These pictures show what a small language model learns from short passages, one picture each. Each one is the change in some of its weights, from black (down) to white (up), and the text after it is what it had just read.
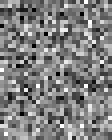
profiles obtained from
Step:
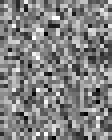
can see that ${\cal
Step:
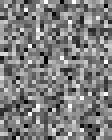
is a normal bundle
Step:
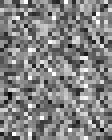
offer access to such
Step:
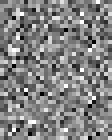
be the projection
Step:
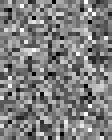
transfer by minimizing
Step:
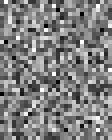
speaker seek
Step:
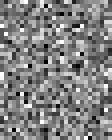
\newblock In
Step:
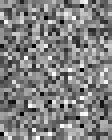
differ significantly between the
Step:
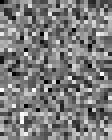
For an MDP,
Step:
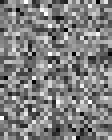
designed for the
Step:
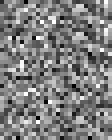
-\frac{t \cdot
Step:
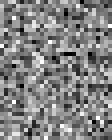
measured values of the parameters
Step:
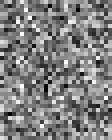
number as a new node
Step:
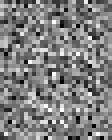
be determined as described
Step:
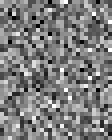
program, can be
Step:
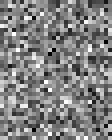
condition at the boundary.
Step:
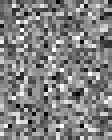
\kappa_2 \in
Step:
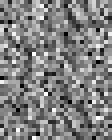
shows the phase space
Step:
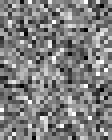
scaling out $\ell$
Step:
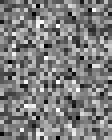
approach not only measures
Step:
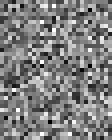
and longer orbits
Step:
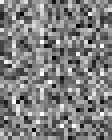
*Fixation point*
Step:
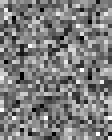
Ginibre matrix.
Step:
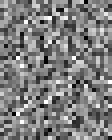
- Provides
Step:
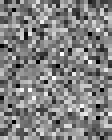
will be denoted with
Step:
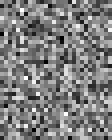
the experimental progress
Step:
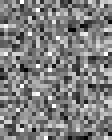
(i) is clear
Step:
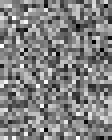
stopping condition
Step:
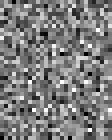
methods lack the ability
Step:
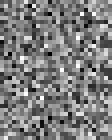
guess, we
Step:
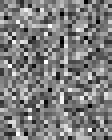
the viscosity,
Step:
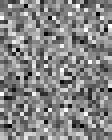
to $f^{\rm end
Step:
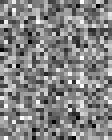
not excluded from this
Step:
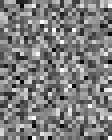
demonstrate the potential
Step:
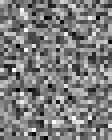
each HRU,
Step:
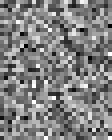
the lowest-order
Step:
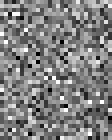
connection, which can be
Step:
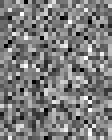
to devise an
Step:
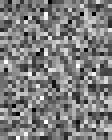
gains and that
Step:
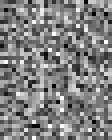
right based on the former
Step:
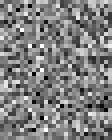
difference is difficult
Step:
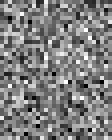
to the inputs.
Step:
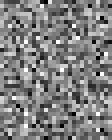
$\tH$ corresponds
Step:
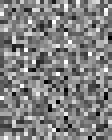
(WHR) was
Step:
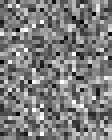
compact and regular
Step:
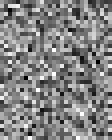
of compact operators,
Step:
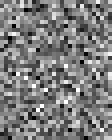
of diagrams
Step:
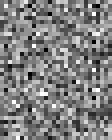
there are Bessel functions
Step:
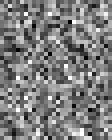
a single large void
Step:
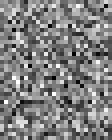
1$, the closure
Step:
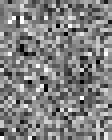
through creating graphical
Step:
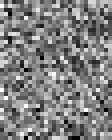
of which are associated with
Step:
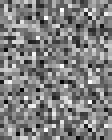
the fermionic
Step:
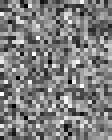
the singular points 0,
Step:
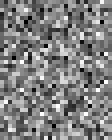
used to build
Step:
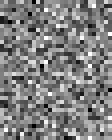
people have found
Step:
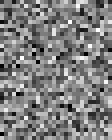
latency) in
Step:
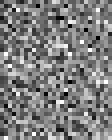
appliquer de
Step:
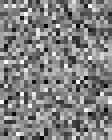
are studied. In
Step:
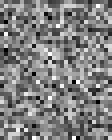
analysis described above on the
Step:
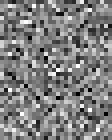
$\partial \Sigma$. Since
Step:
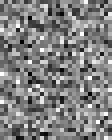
region. Regions
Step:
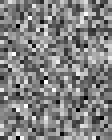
outcomes and all
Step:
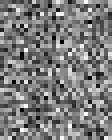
transmit it to any
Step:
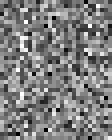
canonical form:
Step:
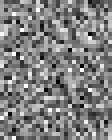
$Y$ is given by
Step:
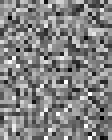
\lim_{\beta \to
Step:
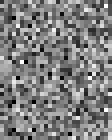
{\em Is the function
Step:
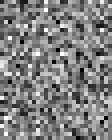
bandwidths from the
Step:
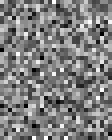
contrast, the
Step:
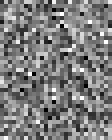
to isolate the
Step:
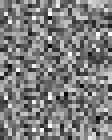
experience of the
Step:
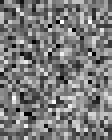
track the changes
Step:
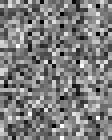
different roles: as a
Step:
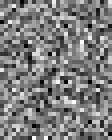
bundle, the
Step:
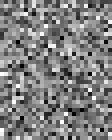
the control group (**Figure
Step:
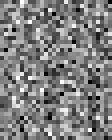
allow the fabrication
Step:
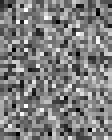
the biochemical
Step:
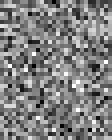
on the basis of
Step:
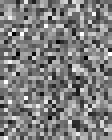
to better constrain
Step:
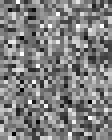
the isosymmetric
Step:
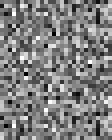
\end{figure} We
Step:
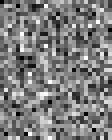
10 expressive musical
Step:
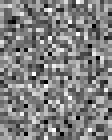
a VRO (very
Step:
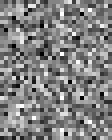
E < 0$ since
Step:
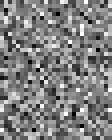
some time independently at
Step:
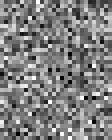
is characterized by a
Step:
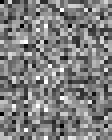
components in the initial state that
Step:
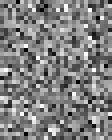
as defined in (3).
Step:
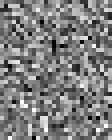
of degree $n$
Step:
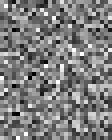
in agency theory and
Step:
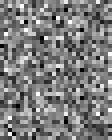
calculated DMC
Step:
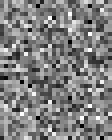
it has been shown to be
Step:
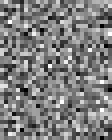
deviations of the
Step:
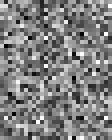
policies 2.
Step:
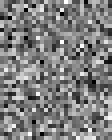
the sources white
